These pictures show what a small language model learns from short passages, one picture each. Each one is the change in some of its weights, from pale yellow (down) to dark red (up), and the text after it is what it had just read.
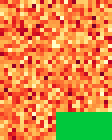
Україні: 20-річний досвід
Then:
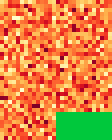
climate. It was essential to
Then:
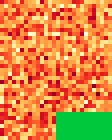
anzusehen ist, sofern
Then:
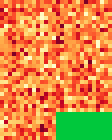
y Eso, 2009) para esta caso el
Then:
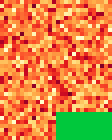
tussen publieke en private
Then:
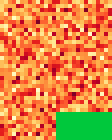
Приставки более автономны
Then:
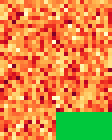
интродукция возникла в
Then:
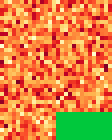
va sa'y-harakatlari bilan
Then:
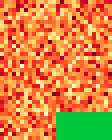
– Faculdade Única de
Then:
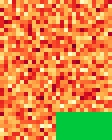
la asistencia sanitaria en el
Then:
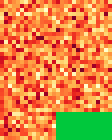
soddalashtirish va liberallashtirish
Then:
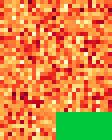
Шавкат Мирзиёев
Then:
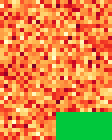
«Analytical and Bionalytical
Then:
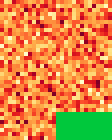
SMP Negeri Kuta
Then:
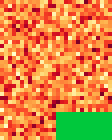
Real e a abertura econômica
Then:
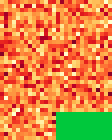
ele atribuídas pelos teóricos
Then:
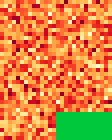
gusti. Quali sono le
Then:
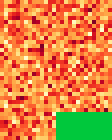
127) Espirometría
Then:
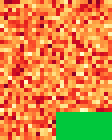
est lui aussi nommé dans sept
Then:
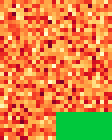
katta guruhni tashkil etuvchi
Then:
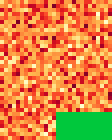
ser objeto de acusaciones,
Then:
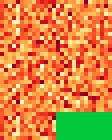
prononcée au profit du
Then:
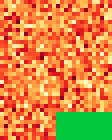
que eu atuava na época,
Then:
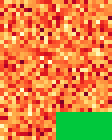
2012); además, de desarrollar una
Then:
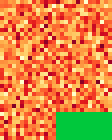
пищевой сети. В
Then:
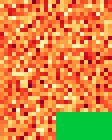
izboljšanja uspešnosti
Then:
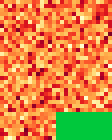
sociedade na execução penal, de forma
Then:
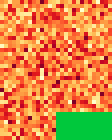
ma'sul. Tahririyat fikri
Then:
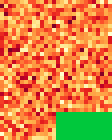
care stabilesc anumite
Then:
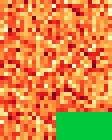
& 林玉成
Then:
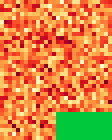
Physical Education of Girls and
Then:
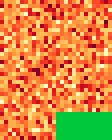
olxo'ri, behi va
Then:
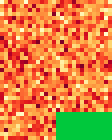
и травматических повреждений
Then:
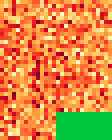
boshqarish, uni rivojlantirish xalqning
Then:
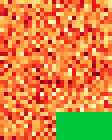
širenje mogućnosti
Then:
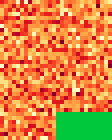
puedas acortar ni reducir ni
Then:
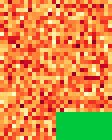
Austrija Ivo Brunner
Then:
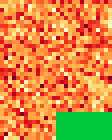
imkoniyat sifatida tilda mavjud
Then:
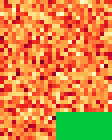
жоизки, Андижон,
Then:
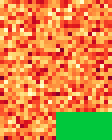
of Climate Change for primary
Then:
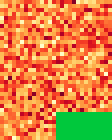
ativa. Borges, D. et al
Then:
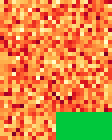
истории бухгалтерского
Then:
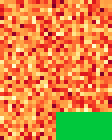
innovatsion yondashuvlardan keng
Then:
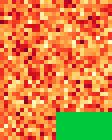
qoldi? Bilasanmi,
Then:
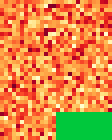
гребневой способ посадки
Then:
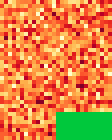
sebuah pertanyaan yang akan
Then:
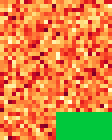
zinada turuvdim, bir
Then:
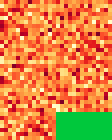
sociais e pessoais, a cultura, os medos
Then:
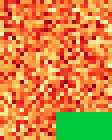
dengan ukuran yang sama menggunakan
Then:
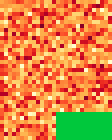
limiter les comportements opportunistes
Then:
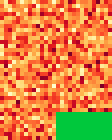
timernya, jadi tu lebih
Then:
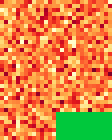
обмеження свободи слова має
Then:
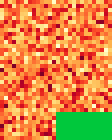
Latifxo'ja xonadonida
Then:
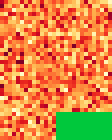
journal of surgery : SJS :
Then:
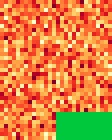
престижа не менее важной
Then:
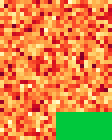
setzen sich in vier oder fünf
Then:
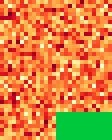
mais tecnicista e uma ampla
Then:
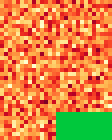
salaqlıǵın kúlkili
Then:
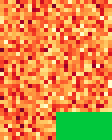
Si bien es cierto, son
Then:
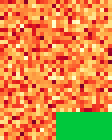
autor: Nadejda USATII,
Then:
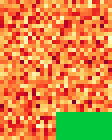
Astrazeneca Pfizer
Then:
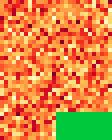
tiếp hoạt
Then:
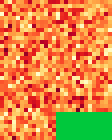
qadriyati oʻzbek qarindoshlik
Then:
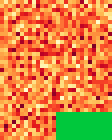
Поэтому необходимо использовать
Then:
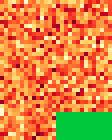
La recomendación es mantener el
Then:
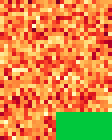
вопросы. Приводится
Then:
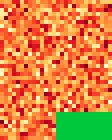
qonunlarni qabul qildi.
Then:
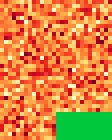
imkoniyatlarini hisobga olish
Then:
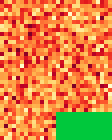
1. Pendahuluan Hotel
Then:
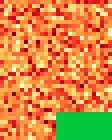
Pública se aproprie desta temática que
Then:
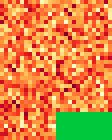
– индивидуализация и
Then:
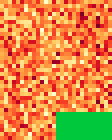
Афганистана насчитывает
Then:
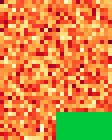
ledakan bom yang terjadi di
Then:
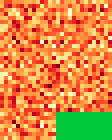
dars», «Zigzak»,
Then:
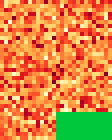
stratégie et le point de
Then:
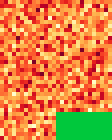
mujeres y quienes se hacen
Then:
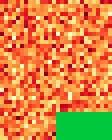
ulepszenia hodowli
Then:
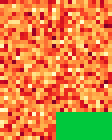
ont été traitées à l'aide
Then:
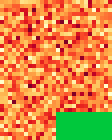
Raqamli texnologiyalar orqali biznes
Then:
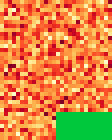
process of developing recommendations for the
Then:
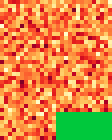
o‘zgarishi va shu kabi
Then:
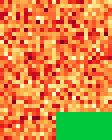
qat’iy bir o‘rinda
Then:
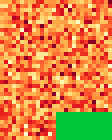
семантикою образу неба,
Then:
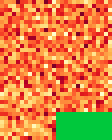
підробка); 1 за ознаками
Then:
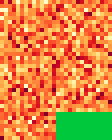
(art. 26); caracterul public al
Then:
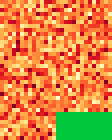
echimi yagonadir.
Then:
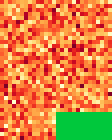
qayta tirilishi, ya’ni
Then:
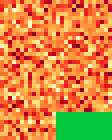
Valga como ejemplo notorio
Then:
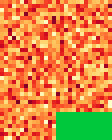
Históricas: A cidade de
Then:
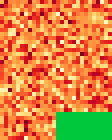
resurslarga tayanish (ijobiy
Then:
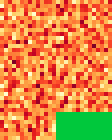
bewijzen, die nog zekere
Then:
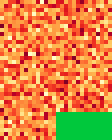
estrategias de acción cultural política
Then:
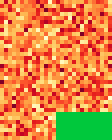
wartime challenges and the
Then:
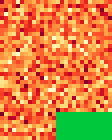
Publishers. Volume-11|
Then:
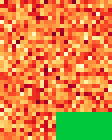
começou em sua trajetória em meados
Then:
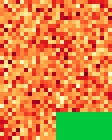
organisations dans le paysage commercial
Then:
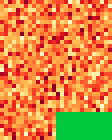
os cianetos, a revisão
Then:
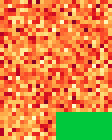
ہماری طرف
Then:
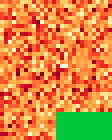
crucial tool for economic development and
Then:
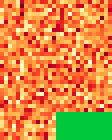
Немова був оцінений від 1
